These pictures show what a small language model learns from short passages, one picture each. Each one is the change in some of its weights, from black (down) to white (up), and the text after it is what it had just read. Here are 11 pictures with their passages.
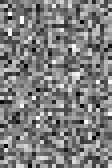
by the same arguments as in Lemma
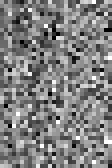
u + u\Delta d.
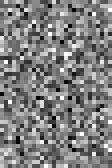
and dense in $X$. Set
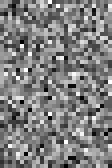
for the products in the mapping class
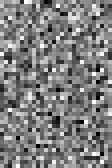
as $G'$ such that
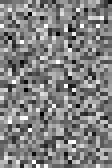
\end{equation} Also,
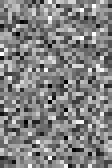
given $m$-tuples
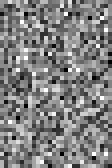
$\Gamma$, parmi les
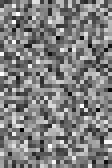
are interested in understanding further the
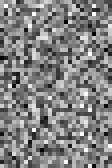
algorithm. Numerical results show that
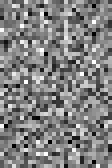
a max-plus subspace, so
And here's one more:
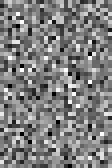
have \begin{equation*}
